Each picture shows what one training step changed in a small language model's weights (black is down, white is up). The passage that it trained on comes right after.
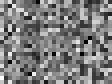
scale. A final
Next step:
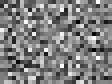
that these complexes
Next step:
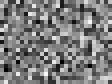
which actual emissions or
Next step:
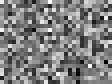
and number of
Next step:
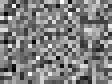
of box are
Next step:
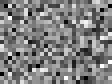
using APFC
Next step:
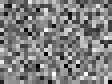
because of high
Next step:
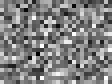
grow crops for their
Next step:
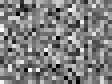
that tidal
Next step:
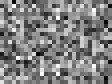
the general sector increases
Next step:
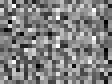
the most crucial health
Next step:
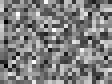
property in the
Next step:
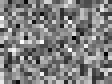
deviance demonstrates an
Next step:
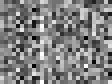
models, such as
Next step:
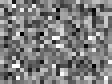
the challenges and improve
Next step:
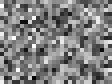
technologies 88
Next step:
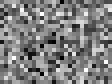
PZT has
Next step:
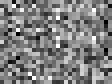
the use of
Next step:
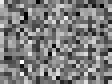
Financial sector
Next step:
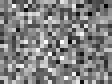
bit higher than
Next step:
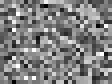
is considered to affect
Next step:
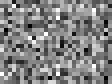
the variance,
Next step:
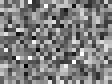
laboratory animals under conditions
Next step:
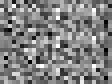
the most substantial impact
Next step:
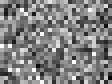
of an equation whose
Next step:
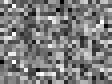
5: Call
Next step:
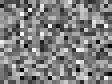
imply absolute control
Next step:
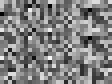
and Medium
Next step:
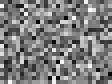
latent representations
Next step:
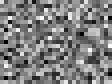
and 75% in
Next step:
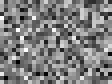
accumulation in some
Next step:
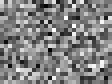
updated in a simple
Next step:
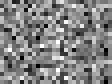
a unique set of
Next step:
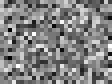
study confirm that interactive
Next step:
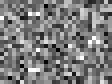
tibia was
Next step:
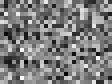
poorly understood and
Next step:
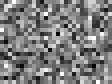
in 70% for
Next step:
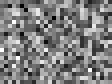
commitment. The third
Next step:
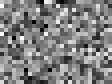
Learning Environment
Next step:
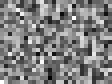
The lesion had
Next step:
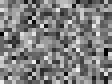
text book appropriate to
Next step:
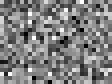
desires and
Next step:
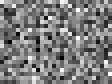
for consumption due to
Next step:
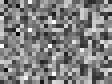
milk density in the
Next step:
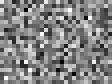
an important role in
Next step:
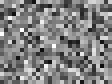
and are at high
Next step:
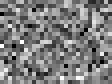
were obtained using
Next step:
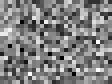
strict form of
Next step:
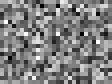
from University of
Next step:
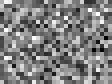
No Research involving
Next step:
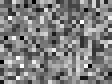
temperature, and the
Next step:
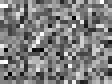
lexical units
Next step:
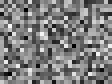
until further treatment in
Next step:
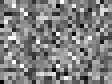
SN: original
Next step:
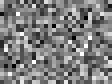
into the integrative
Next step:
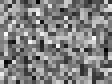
interest The authors
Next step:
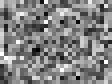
system after attacks There
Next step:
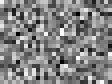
such, regardless
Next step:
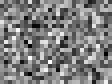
clinical significance.
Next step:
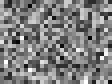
note that her association
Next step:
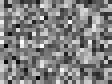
student performance indicators,
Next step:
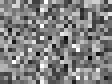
held that child today
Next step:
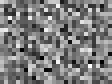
of Organic
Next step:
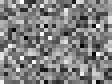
well as automated control
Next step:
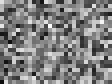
based on the
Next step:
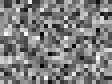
rare diseases by
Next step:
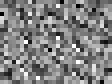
yam mound
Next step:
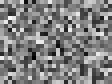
and typology of
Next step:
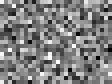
and thoroughly
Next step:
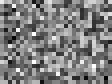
on the integration of
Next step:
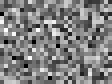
thickness d of water
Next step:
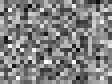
suffer various
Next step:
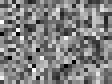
publications, the highest
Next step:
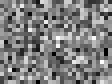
proven that the risk
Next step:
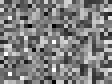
constitute only
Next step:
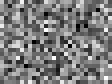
textile industrial production
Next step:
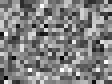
way for him to
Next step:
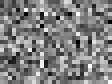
hasn't been
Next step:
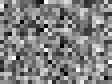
Index greater than
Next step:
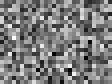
occur. Know
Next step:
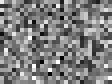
which is established from
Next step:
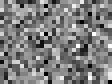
students' communicative
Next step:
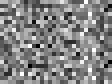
was developed by
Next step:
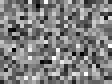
participated in the
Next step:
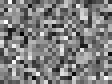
preventive maternal
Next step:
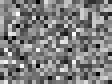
electricity access with a
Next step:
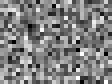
PBPs that
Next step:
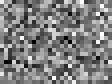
chance of measuring
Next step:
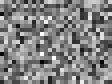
by dipping in
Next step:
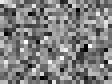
for using frequency metrics
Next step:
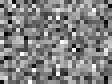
the groundwater quality
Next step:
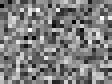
causes tetanus
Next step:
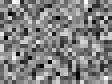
interest received and also
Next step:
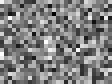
and IPC
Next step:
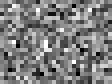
A NetApp
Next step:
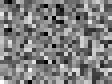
seeks to
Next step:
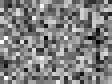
$\alpha \in
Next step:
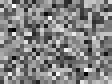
a division of
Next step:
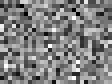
in paraffin
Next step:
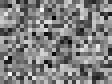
lot of girls
